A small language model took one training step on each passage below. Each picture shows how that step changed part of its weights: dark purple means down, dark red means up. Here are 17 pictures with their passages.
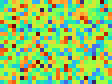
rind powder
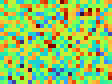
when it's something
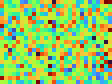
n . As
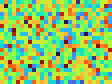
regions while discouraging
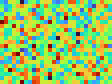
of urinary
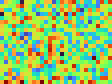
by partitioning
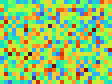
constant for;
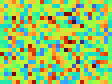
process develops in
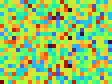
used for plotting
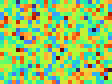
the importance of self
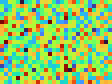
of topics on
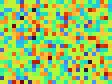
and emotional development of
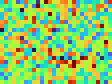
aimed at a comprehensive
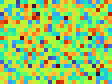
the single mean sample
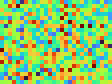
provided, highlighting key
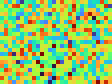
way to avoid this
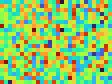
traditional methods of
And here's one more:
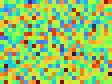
9. Drug
